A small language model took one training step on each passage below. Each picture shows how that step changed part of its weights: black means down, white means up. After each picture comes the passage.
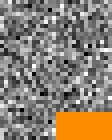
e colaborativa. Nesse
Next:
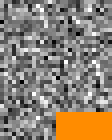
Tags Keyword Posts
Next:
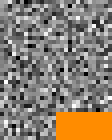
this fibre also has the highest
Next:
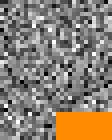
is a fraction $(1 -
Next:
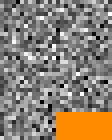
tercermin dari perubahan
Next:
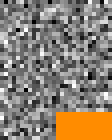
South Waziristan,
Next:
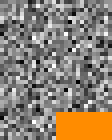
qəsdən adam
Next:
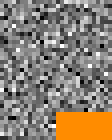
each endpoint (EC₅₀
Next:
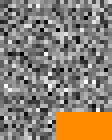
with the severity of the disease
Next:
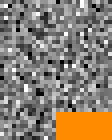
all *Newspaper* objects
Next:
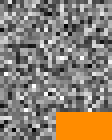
consulted Austrian State Archives
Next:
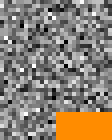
have been mechanized using the Coq
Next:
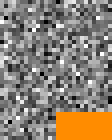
profiling requires tissue from
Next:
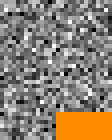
admixture of 4f and 5d
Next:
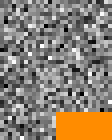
and the boundary conditions. A fermion
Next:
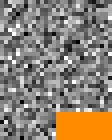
updated (with QA) and/or
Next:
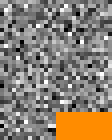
that they have no known competing financial
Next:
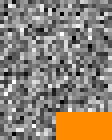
Margetts, H. Z.
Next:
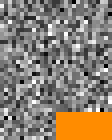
An explanation was given to the entire
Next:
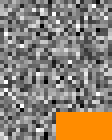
luminosity functions in galaxies
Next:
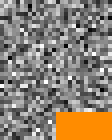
(UK), or host, who not only
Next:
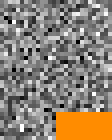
the torque constant, as shown in equation
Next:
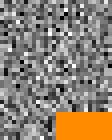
Therefore it is perfectly suitable
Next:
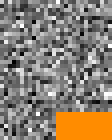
tásir; — Bilimni
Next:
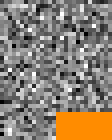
important damage-causing factors and
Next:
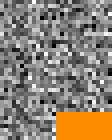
ЦИКЛЕ И ЕЕ
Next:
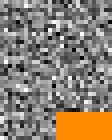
with fault. Obtained results were
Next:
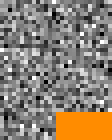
and financial performance of ➤
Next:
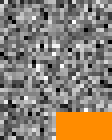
shaxsning yo'nalganligi,
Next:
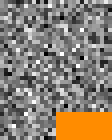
Also the minimum viscosity occurs
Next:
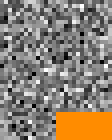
shows, the most important factors, that form the
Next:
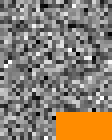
results they yielded are shown in detail.
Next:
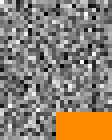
au management de déceler et de
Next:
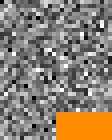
retrieval within a heterogeneous
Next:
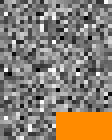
and a decomposition of the algebra
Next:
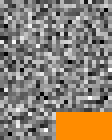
afetam a ocorrência
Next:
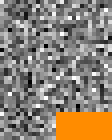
dispersion in dielectric loss,
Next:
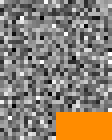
viloyati hokimligi
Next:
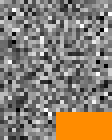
made an estimate of this background by
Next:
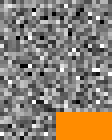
modernizatsiya qilish; -
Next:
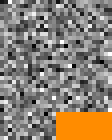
contacted for research. Before starting
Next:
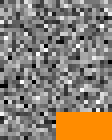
which we used the trace norm condition
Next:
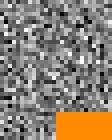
strip is moderately less ($\Delta
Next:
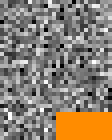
terms on the right-side are real\ and
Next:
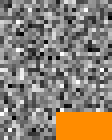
ise, bireylerin sosyal
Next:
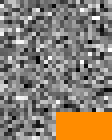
există un trend ascendent al
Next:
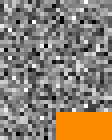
incoherent noisy regime and the energy
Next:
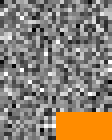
ba'zi keraksiz
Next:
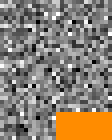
Visual analogue score.
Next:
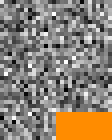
projection size of delamination (a)
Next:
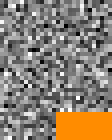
well as a flexible architecture
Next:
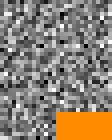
observations is a challenging problem.
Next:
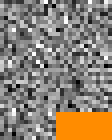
Modality TP FP FN TN
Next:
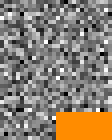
empleo desde hace siglos en
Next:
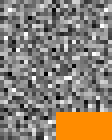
verify this finding, we report the observed
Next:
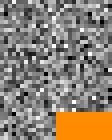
plant powder or fresh bark were
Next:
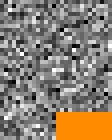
systematically analyzed. In this
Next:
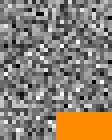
the IBIS field of view have been
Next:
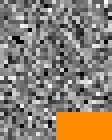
S. S; CAVALLI,
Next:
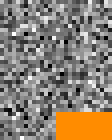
A.; SANTOS, A. M.
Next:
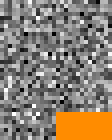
for a static and spherically symmetric
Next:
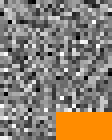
sixteen items adapted from
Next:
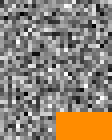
$3\times3$ square
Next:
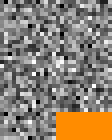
for the copper(II) complexes.
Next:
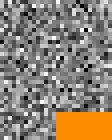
ne kastedilmektedir ve
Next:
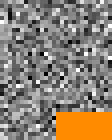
which are defined in the following way:
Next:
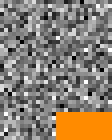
показувати людям
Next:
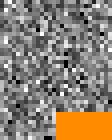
its potential to address poor adherence,
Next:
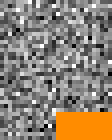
oid sanoqli asarlar
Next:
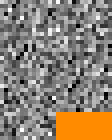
AND SIMULATION It
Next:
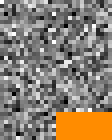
to a higher level of cognition. The
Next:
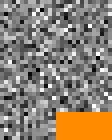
and game design. He is a
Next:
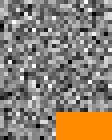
Verbal Interpretation F %
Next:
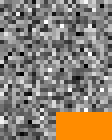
person in Basrah city
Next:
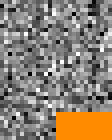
complementares de RV, o grupo
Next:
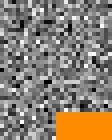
yet. Thus, service providers have to
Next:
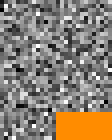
approval or rejection letters. This
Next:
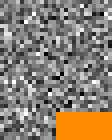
family symmetry breaking
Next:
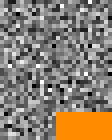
Lifestyle data from surveys will be
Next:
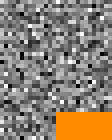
adult behavior as a critical factor
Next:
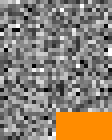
health education about preventive measures,
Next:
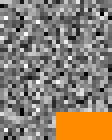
behavior replicate my observational data.
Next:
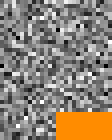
(d) Pumped spin current in
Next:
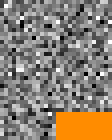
va tahlil qilgan –
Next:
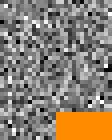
we will interpolate the data to the
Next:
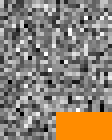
no tiem iekļaujas
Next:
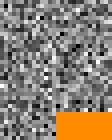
of economic development and political stability within
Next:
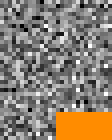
the one-electron and two-electron
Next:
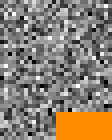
course, there are some tools that have been
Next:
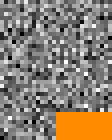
в Узбекистане.....
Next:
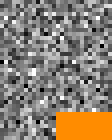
know, the lattice theory presents two
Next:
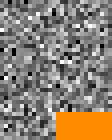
species pool and a negligible
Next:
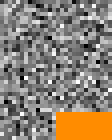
and functional scores. The postoperative
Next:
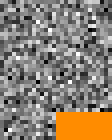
Am. Oil Chem. Soc.
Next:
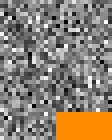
whether that's an entire SDU
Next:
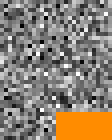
information received, but neither the
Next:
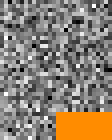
dataset from which the reviews are
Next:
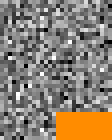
concept to constrain the $24$ electron
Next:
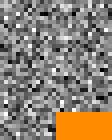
and tenure-track faculty
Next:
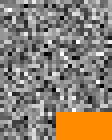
employ a physically motivated
